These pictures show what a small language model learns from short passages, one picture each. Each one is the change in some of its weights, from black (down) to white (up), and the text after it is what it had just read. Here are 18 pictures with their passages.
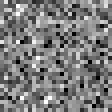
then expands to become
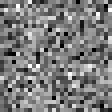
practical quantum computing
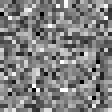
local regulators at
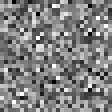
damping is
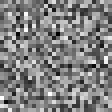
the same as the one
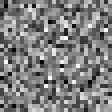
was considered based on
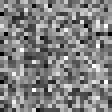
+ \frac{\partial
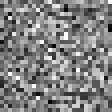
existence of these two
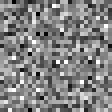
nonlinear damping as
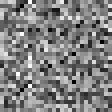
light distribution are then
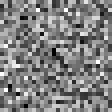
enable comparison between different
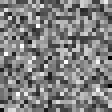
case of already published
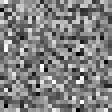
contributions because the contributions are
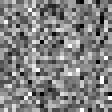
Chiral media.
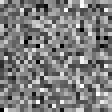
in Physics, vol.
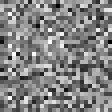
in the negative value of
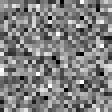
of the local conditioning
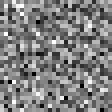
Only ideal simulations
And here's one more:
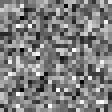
on-shell inverse
